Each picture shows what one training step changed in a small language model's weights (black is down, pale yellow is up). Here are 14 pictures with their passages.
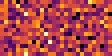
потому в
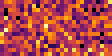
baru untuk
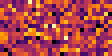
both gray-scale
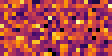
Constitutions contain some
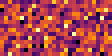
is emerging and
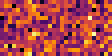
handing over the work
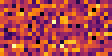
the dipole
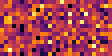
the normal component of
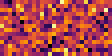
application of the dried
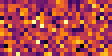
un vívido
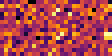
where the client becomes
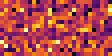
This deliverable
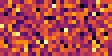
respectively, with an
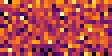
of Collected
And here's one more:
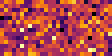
a deficiência
